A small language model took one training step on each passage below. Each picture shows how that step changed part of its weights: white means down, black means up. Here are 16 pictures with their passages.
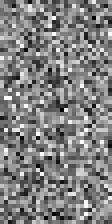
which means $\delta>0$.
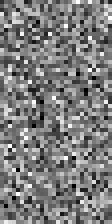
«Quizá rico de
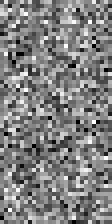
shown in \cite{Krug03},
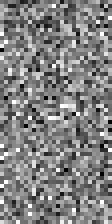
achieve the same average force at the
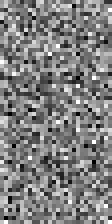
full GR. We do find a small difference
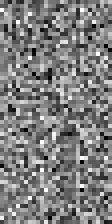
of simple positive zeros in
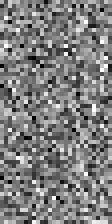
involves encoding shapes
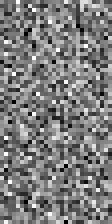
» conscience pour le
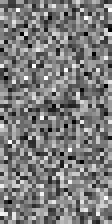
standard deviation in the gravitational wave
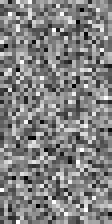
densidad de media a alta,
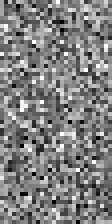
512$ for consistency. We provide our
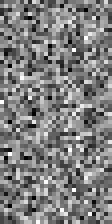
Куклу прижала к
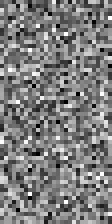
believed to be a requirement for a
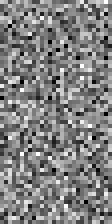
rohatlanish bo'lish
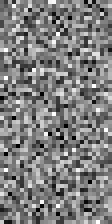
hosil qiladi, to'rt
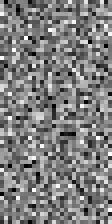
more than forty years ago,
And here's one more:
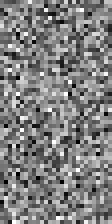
16. Иорданишвили
